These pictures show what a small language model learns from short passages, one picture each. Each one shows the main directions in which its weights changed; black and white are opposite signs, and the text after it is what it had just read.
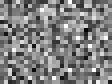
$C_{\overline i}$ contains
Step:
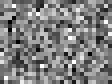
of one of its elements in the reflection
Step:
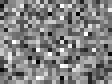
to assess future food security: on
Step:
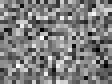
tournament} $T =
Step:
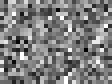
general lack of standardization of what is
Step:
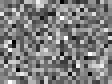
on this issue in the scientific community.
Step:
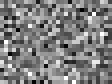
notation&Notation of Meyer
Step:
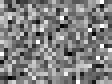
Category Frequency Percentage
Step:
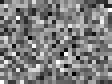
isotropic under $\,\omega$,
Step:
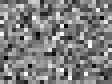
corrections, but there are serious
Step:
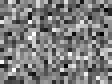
the surface is ruled by these
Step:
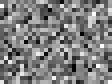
we have for $i \in
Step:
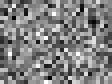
1$ (with the same fixed
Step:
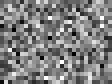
several expose user identity to analytics
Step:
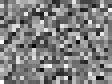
denotes the sum over nearest sites.
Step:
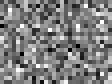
individual farmers or farmer
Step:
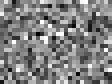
+ \boldsymbol{p}(0)
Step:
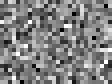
the angles of a triangle add up to
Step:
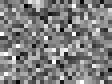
on the hygiene of
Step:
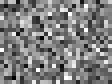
specimens were subjected to different periods
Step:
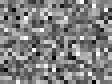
considering a top-down view,
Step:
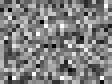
{\mathcal N}'(\rho)
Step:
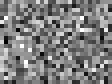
both distinct and shared themes and language
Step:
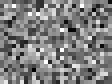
of $X$. Then:
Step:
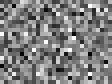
is checked previously in Case 3.
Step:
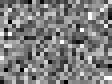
(Here we use the fact that,
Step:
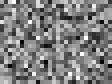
the literature, the answer for the volume
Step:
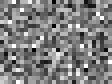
and odd sites, respectively, in the
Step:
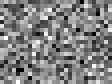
would lead to a field-induced
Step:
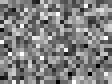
expected (see below) due to the
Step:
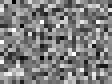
$$ Plugging it into
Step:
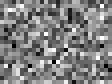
bath to children and on the same
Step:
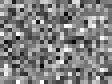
& \mbox{ if }
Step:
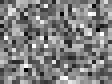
problem of finding the $r$ leading
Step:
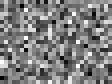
us to determine the composition of matter that
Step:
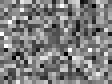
and monetary variables on the
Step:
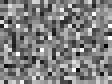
applies also to the household
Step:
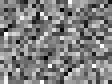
domain's width of $75 *
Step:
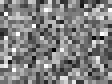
$V_U$-orbits of
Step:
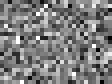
$\varepsilon \gtrsim
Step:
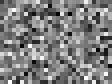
process requires a complex approach: this requires
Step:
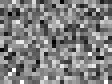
\mp)$ by tiles of
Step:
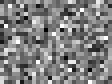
These calculations result in the following similarity weights
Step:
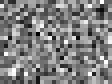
coefficient function is in \pspace,
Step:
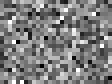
of reading skills according to the levels of
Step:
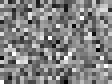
the manifold of symmetric-rotor
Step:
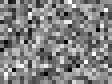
the Fuchsian system with
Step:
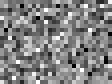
Family: Mantidae
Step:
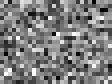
matrix of the solution, defined accordingly
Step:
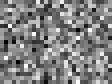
an unloaded state Table 2
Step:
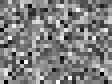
Coordination and Management Task
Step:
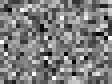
R. N. Patel,
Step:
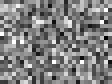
fulfilled. See the
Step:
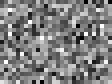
a bright yellow crystalline
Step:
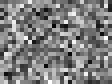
can be generated as bound states of the
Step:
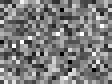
is bounded by the length of
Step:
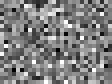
on day 5 in F). There was
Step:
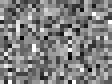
data reuse or data locality.
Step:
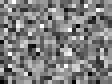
I. Reiten: On a generalized
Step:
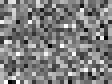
the application of this work for data models
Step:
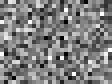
the anisotropy of the %universe.
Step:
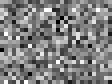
will derive the formulas for the efficiency of
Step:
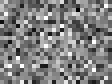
to obtain $\mathbf{ct}_i
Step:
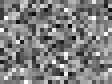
application of hyaluronic acid
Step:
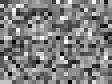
factors at both the engagement level
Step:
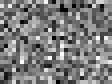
where honest engagement with
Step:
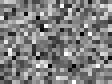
characteristic – a dimensionless scale for quality
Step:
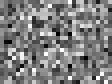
minimizing unnecessary
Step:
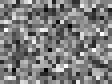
and $K$ be a
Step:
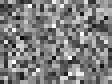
output and profitability of banks
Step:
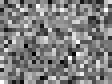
When a hole hops from
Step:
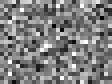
and coefficients in $L$. If
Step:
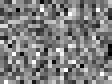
\maketitle \centerline{\it
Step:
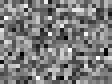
this subject (see e.g.
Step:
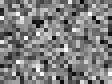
High-voltage CMOS
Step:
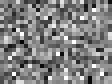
or the specific movements operators performed.
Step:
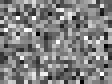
efficiency of soot after DPF
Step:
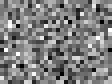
(\ref{linear equation for A})
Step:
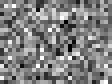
of \emph{finite type}
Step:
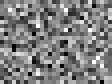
two states of high fidelity, nearly
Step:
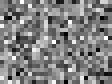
many more fish may be
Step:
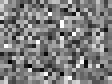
to each other represent inclusion relations within the
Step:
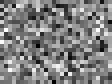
is dense on $\S$. \v
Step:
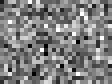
in suspenseful scenes
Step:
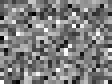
change of sign for comes from a
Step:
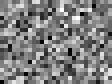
normal-form approach itself but rather from
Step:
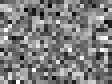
said to be monotone on
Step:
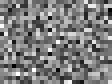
previous investigation¹, sodium
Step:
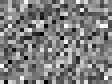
finite irreducible representation if this condition is
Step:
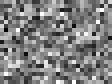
yield; quality; phenols;
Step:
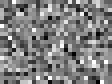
means seven things. First,
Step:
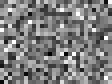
a general scenario for dust evolution in
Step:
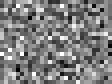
swing was 600 mV
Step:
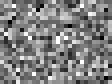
of freedom. In this sense, a
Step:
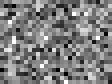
of eqns \\surviving
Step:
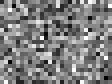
compact} self-shrinkers
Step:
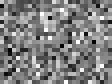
corresponding stages of the construction in
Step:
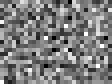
is almost the same period needed for
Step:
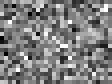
of Australia's
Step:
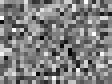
have been widely used to establish the stability
